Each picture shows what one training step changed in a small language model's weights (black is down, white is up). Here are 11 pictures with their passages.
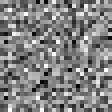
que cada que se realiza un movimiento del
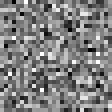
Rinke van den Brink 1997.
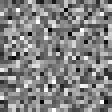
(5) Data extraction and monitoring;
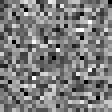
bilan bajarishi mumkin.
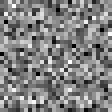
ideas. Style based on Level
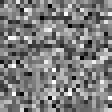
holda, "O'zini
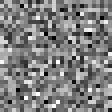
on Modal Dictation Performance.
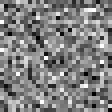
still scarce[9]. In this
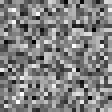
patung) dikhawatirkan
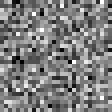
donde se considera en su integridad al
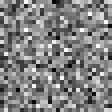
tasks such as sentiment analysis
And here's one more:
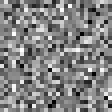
blended learning, coaching,
